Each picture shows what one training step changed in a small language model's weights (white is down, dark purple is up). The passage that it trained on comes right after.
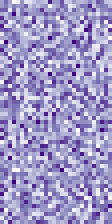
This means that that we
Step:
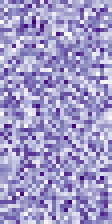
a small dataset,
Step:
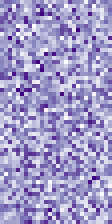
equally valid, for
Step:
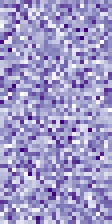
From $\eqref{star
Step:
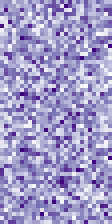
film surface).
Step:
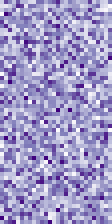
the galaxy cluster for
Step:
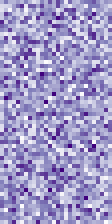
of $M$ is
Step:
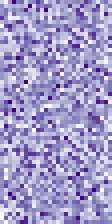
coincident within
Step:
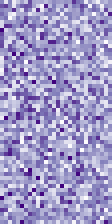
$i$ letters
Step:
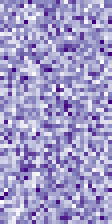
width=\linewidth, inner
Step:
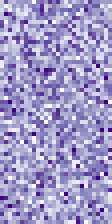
and cofactors,
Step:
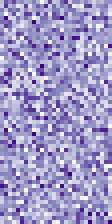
= W -\gamma,
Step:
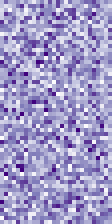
of the most powerful
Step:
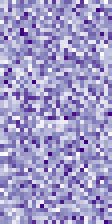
>0$ sufficiently
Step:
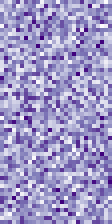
we have \beq
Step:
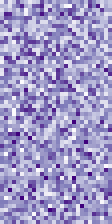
to $k$, if
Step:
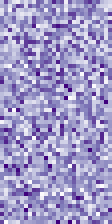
taking the average of several
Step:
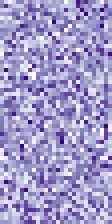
and quark Hilbert
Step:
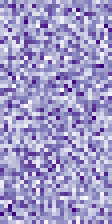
such one-parameter family
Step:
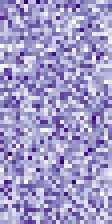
a new statistic on
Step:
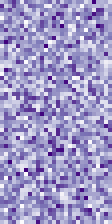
in $N$ are
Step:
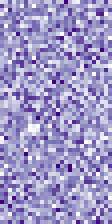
We obtain the linearized
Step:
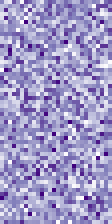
the generalized Cartan
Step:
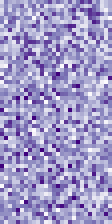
energy over the linear
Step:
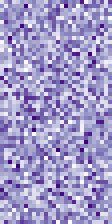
on the RHS
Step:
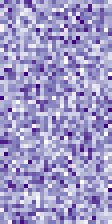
arise as follows.
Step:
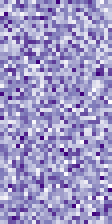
rational structure, as
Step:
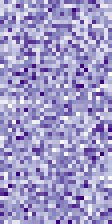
because the tail,
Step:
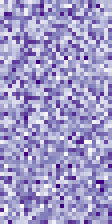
to achieve the best
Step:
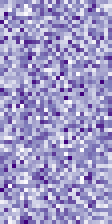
on password
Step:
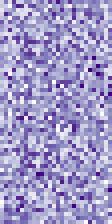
can lead to more interesting
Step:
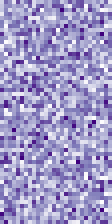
keeping the
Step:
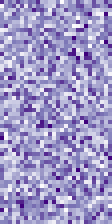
structural and functional
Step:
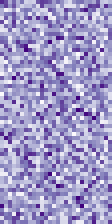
10 algorithm classes of
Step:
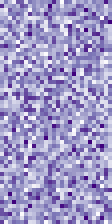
has higher concentrations
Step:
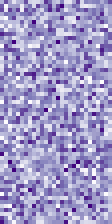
(by more than a
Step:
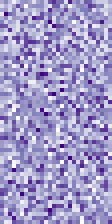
there is a theory for
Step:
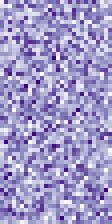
must be detected at
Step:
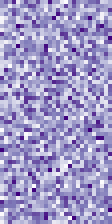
of model checkers are
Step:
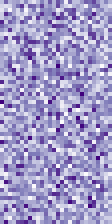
of the problems from the
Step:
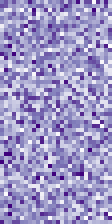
cooling process.
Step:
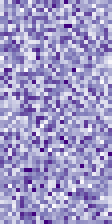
a contradiction since
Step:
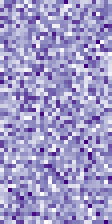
P_m in
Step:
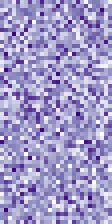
the integrals in a
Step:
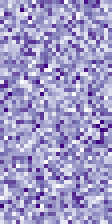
analysis and probability. If
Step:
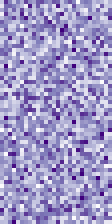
mod $p$
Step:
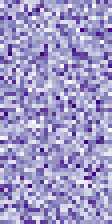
A procedure termed the
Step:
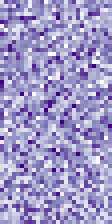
be weakened any
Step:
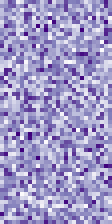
for $e\ge
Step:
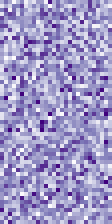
that $L =
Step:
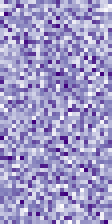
the standard ranking of
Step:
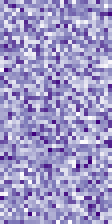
the inflaton as
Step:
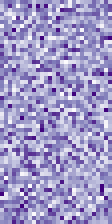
maximal, it
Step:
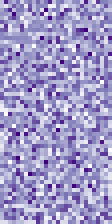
Figure 22. The
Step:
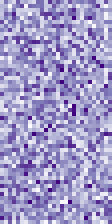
used to detect
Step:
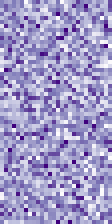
the order parameter decays
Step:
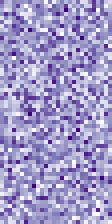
product on $\goth
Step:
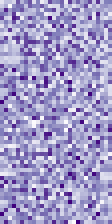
By contrast, the
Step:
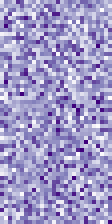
0$ such that
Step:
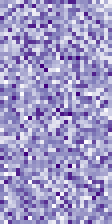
define the $n
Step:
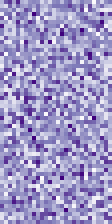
impacting the
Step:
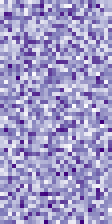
to another realization of
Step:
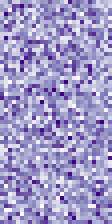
line indicates the
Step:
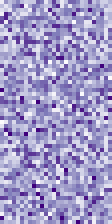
some new identities related
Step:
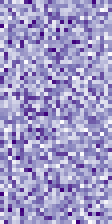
it goes from
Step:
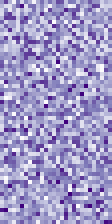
with $J$ set
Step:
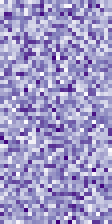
to be of the form
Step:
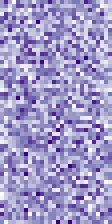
through the entire
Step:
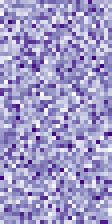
solutions to related problems.
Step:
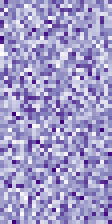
table it can be
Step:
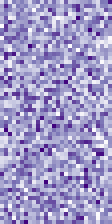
subject was worth
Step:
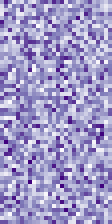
we can define the
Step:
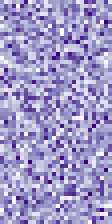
closed form representing the
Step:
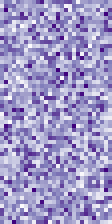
an $F$-vector
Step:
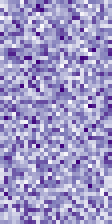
adjusted the
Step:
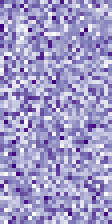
$ is written as the
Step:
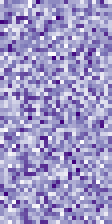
be a minimizer
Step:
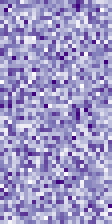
square cylinder at
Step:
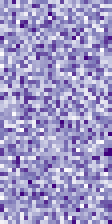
present work, where we
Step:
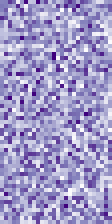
test statistic can be
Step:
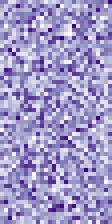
to incorporate
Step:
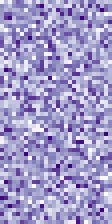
and the velocity increases to
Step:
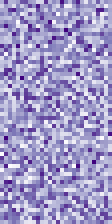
into a lower dimensional
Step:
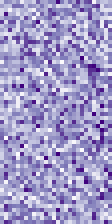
electron energy. The solution
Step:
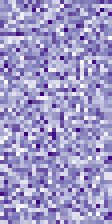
{\it Ann.
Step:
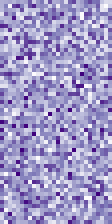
shows that the electric field
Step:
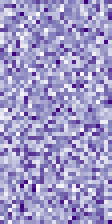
satisfy the condition ${\cal
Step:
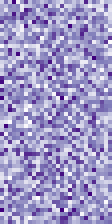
ones of inclusive
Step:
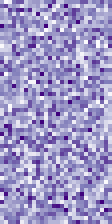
a deep neural
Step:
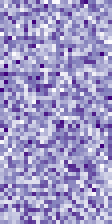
simplified by setting
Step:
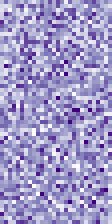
of the DFT
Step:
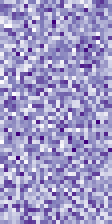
with all emitters
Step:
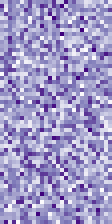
spectral normalisation,
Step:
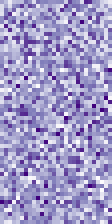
last statement made without
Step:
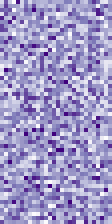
in infinitely many variables
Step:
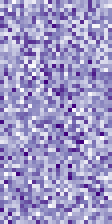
that the number of regions
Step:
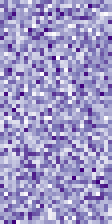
is to be performed.
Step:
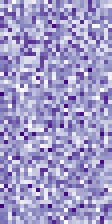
that it does so at
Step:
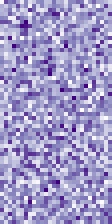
has received increasing
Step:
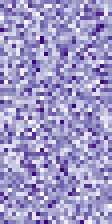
regions are shown. The
